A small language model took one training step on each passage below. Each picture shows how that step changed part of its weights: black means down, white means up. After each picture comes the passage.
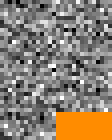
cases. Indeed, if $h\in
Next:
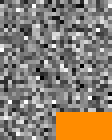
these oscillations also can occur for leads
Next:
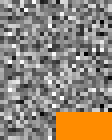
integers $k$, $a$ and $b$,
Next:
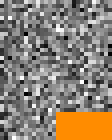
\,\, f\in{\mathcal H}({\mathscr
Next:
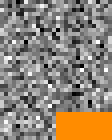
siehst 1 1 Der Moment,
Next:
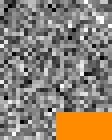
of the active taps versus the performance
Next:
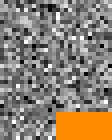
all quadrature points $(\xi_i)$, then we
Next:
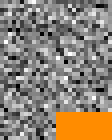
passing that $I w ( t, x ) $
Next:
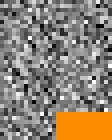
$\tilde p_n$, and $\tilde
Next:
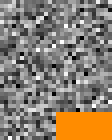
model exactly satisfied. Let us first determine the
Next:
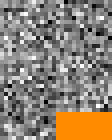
is tangent to the null cone at every
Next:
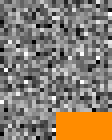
We need to estimate \(h(t)=
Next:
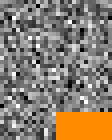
$\Z$-torseur sur un corps, il
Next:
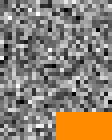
containing the northern border and pick
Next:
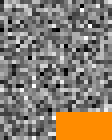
\Pp = \SSS(\square
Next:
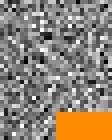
entropy are the widely used measure of
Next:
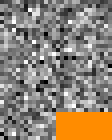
Feynman and unitary gauges have
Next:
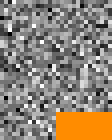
of nuclear excitation energies, models for
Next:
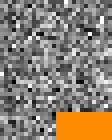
la falta de práctica en el
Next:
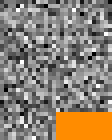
level (with binding energies around
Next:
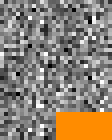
pensar em lesão central logo vem
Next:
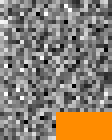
Birman-Krein type of theory, we
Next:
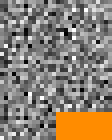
keadilan dan kestabilan
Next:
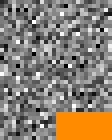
долговременную защиту
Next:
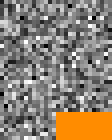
for every uncountable set $\mathbf X$,
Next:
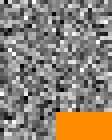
tayyorlanishi lozim. - 2.
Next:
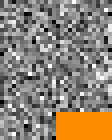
salbiy oqibatlariga olib keladi.
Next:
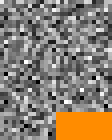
применению СИЗ 4
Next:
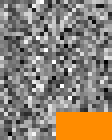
a reflection along an axis passing through the
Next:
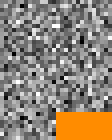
de medições 1 Julho Segunda
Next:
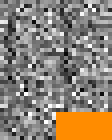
dá em razão da intervenção
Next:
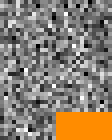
all the detected NTFs surrounding
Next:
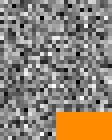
extrinsic spheres in a
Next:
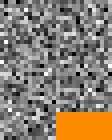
is vacuum insulated and has a total
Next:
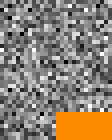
is $I$-torsion (Lemma
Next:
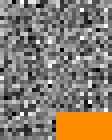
N., & Safitri, R. A.
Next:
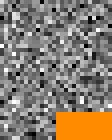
satisfying: \bit \item [1)]
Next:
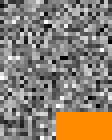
the positive Lyapunov exponent. In
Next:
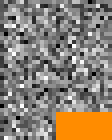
bilan aloqasi, bilim turlari va ularni
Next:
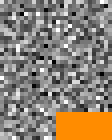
Ciências E Educação**, vol.
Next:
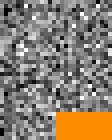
Overt Ethernet aplicado en un control
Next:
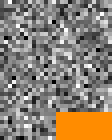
los organismos internacionales. Por
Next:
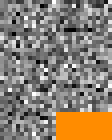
Besides, we may apply an iterative approach that
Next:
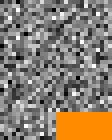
Bohl had previously achieved the construction
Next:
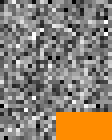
Efficient algorithms are presented for the computation of
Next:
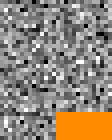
molecular diffusion, proving that
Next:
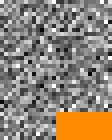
- Шамол тезлиги
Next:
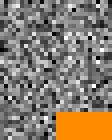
prvku. Nicméně
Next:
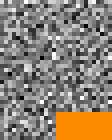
(Т. 4, Выпуск
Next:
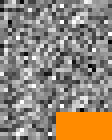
қилинувчининг қонидаги
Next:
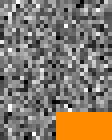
an'anaviy qarashlari ularning huquqiy
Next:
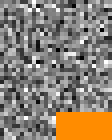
otro mandamiento que se le había
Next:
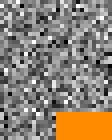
stars) using the $40\Msun$
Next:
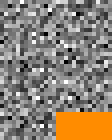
проходить зовсім не
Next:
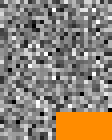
areenil“ juht (Narva
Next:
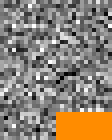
field theory with marginal fields,''
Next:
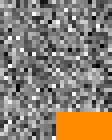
and $X_+$ is the corresponding solution to the
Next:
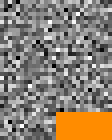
| | Table 11 SA3 SH ($HI
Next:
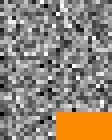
unifikatsiya qilish masalalari bilan
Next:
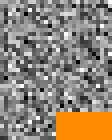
iroda kuchi bilan rivojlantiradilar.
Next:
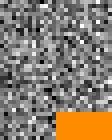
an asymptotic expansion of the form \[
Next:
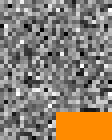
слова: экономический
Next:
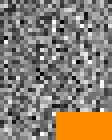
the resummation adds to the small
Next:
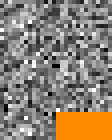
first two relations in (\ref{e2}) are
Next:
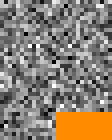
the results of \cite {LR10} from which
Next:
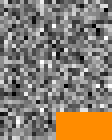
this equals the quadratic mean of the
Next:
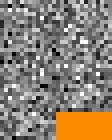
ва орқа томонидан
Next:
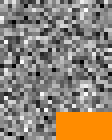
in each sub-model and the variance parameters for
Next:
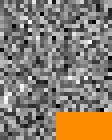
$\ze$ constructed from the given Heegaard
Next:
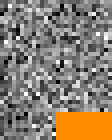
"wrong" sign of interaction and the
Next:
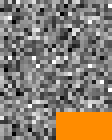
de Imagem da Tireóide),
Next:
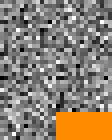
Husanboy o'g'li,
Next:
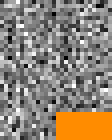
is constructed by taking a barbell
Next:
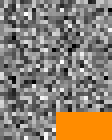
do autor) A geração atual de
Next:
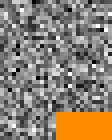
conhecimento no meio digital; -
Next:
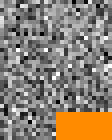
if $n:=\mbox{rank}(T)
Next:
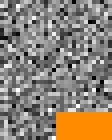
their 1$\sigma$ uncertainties for a given
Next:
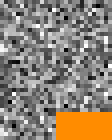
for individual stars, internal errors of
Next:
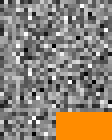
untuk terus mengembangkan
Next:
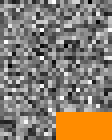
very different to that obtained when $\zeta <0$.
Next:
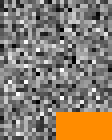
whose coefficient depends on both the exponent and the
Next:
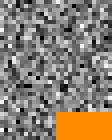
Kähler-Einstein metric, see
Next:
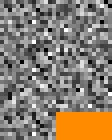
NA SOCIEDADE
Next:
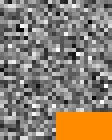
\begin{tabular}{l|cc} \rsp
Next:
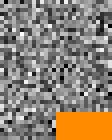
the background is pure AdS space, which
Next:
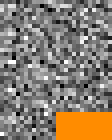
il faut considérer que toute
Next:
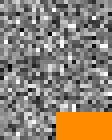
республики, устойчив
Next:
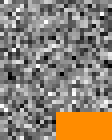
reach zero through product-state rapidity
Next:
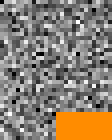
that given by dimensional renormalization.
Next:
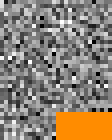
частицах: Будьте
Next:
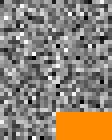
label style={at={(axis
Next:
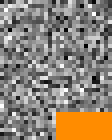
risks to satellites,
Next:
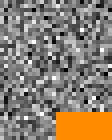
are not identical, as mentioned above, the
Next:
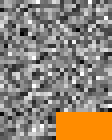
2. The mean orbital light curve near
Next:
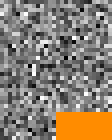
velocidad promedio en las diferentes
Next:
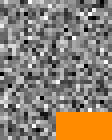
and discarded weights ($w$) with a
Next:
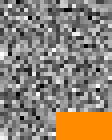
S. Vocal tract cross-distance
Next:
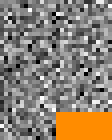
yaratish 4. Huquqiy madaniyat va
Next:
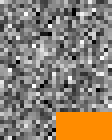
I or Case II, letting
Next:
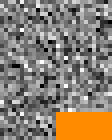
Dencic T.M. и
